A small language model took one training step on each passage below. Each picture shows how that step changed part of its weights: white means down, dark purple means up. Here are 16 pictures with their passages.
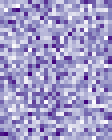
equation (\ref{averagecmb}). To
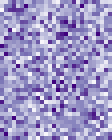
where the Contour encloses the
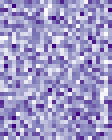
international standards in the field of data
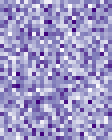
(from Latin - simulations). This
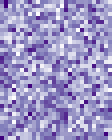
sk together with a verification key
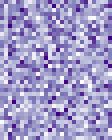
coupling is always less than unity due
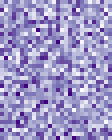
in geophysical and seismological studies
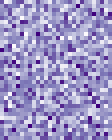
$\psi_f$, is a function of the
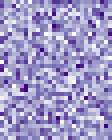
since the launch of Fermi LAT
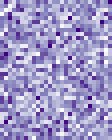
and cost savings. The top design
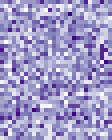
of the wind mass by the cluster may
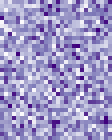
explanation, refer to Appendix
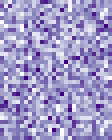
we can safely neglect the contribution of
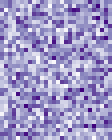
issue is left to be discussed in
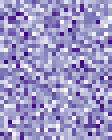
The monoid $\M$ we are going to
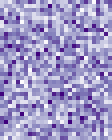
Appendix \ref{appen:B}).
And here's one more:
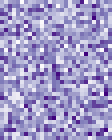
prove using the condition of coalgebra morphism
